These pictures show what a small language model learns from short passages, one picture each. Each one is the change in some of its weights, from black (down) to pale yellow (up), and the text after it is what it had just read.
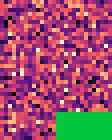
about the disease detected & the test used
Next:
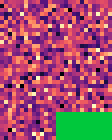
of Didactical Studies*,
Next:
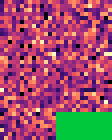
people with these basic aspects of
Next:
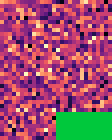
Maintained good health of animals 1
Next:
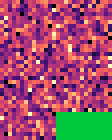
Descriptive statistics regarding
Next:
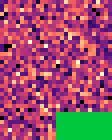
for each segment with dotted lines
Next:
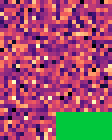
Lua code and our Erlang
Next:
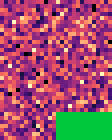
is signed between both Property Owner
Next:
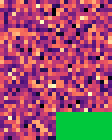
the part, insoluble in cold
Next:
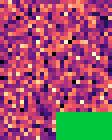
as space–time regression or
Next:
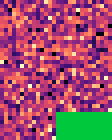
etc. The signatories are not limited
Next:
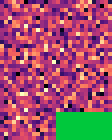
Science, Vadapalanji,
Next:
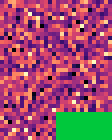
on the course of metabolic
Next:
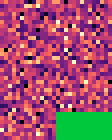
even life-threatening situations.
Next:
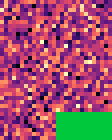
into the economy either through purchase
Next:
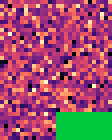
of each patient. - The indicators with the
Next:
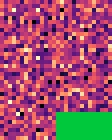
and *S. aureus* such as
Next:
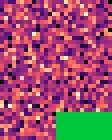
could be explained by the diffusion of Si
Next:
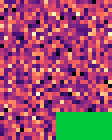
2.1.2 Construction phase
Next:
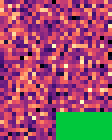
sheet gold, c. 1900
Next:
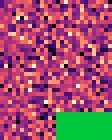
use of nanotechnology can pose a
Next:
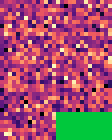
I pCCK+ neurons were the
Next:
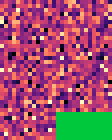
lecturer at the Department of
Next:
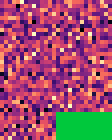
states prior to the 11th
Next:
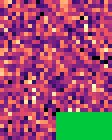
prevailing circular economy
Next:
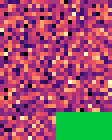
yet their primary objective remains
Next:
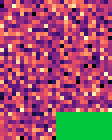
the other hand, the recovery rate in children
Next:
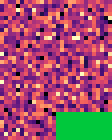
maintenance requirements. Researchers have
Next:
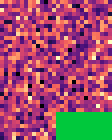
on). Keywords NLP,
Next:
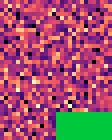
The form **sa** is clearly the
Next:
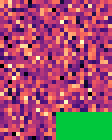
the monitoring stage, refer to
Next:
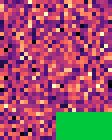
investigating and responding to this issue were
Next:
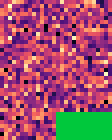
importance of the procurement function is well
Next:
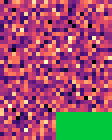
Faculty of Science, Van
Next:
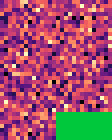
C.G. Kang, H.C.
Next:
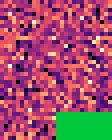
patterns of precursor powder
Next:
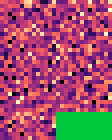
Face-to-face negotiation
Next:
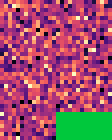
the influence of management capabilities on the performance
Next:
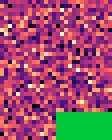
levels of sulfur compounds for the
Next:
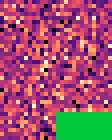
to close the reality-gap by
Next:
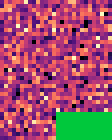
an aldehyde molecule
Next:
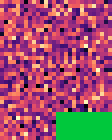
of scientific and technological progress,
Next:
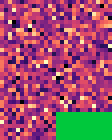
mellitus (DM) is a
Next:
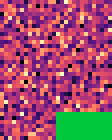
to the inclusion of 59 primary
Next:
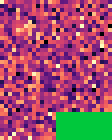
in rural household income, and
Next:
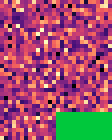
overall shape of the signals,
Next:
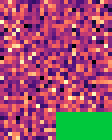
illustrated in Figure 9,
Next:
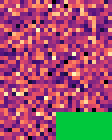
of January - April
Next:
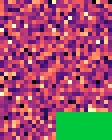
means that the senior high school students
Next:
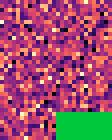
(2025). Development And
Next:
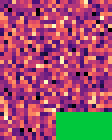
participatory management or employee involvement in
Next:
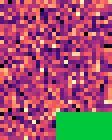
noisy data. Motion capture
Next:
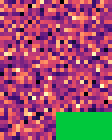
part of the sky. 6th step The aim
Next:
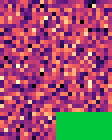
To guarantee stability and
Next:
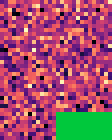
apparatus comprising a micro or
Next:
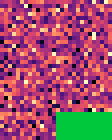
kpc Kiloparsec,
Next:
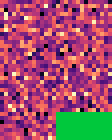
every single day of our lives
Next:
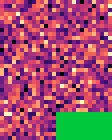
estimation Shortage of labours
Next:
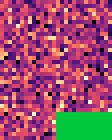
BioINSouth Supporting
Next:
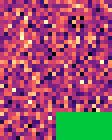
with recurrence or de novo
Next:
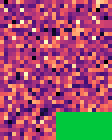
assure an ubiquitous connection to
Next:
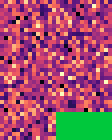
the Adhesively-Bonded
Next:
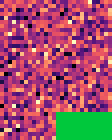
Exclusion Criteria - 1)
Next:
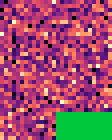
Irán muestra la
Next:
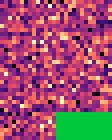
digital camera. In the
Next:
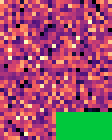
there has been growing interest in herbal
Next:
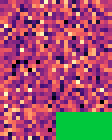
the stratified, purposive and the
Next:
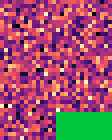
two speakers in SAVEE
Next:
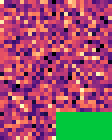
animals as it is one of the main energy
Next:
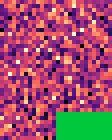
a reference application of FDOF;
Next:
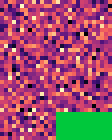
*et al* (2000) noted that
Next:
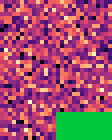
that it links with other design information; and
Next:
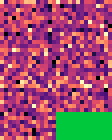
COMPLEXES OF
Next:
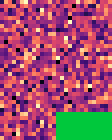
Education For All Adaptable Program
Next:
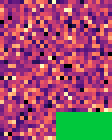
chlorobenzene. Reagents
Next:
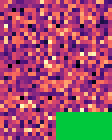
be more overt agreements about what would
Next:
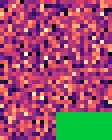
los primeros monarcas
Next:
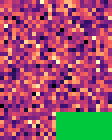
all accumulated capacity values equals
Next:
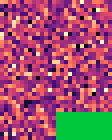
percentage of EFB (5%,
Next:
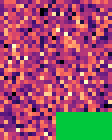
decisions. He receives a second
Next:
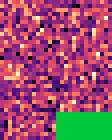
are gathered from the survey on the
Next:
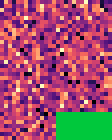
the researchers was voluntary, this may
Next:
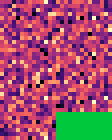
5: Figure 6: Case- 3: A
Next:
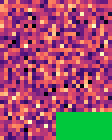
the aft circulation zone is observed,
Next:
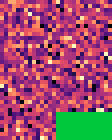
on their individual and biological characteristics.
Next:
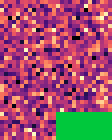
Detailed specifications for instrumentation,
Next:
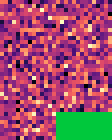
Electricity transmitted into
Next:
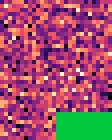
sets every one free would give an
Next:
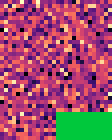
thoughts and opinions in another
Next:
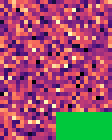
configuration according to various spatial
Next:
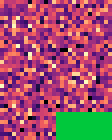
autocorrelation diagnostics were
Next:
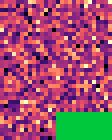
Joke Struyf Thank you for
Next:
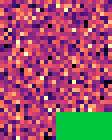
KNP stands. With 520
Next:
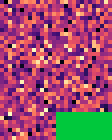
Guérout, Astrid
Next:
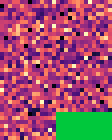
In the opening chapters of the
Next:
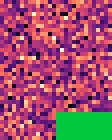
Climate Change Council leaders
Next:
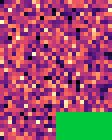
Doses of Ascorbic
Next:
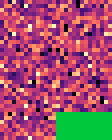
(frequency and percentage) and
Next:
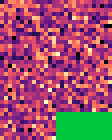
in industry and finally, as an
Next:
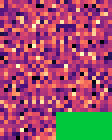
We proposed a deep one-class learning model
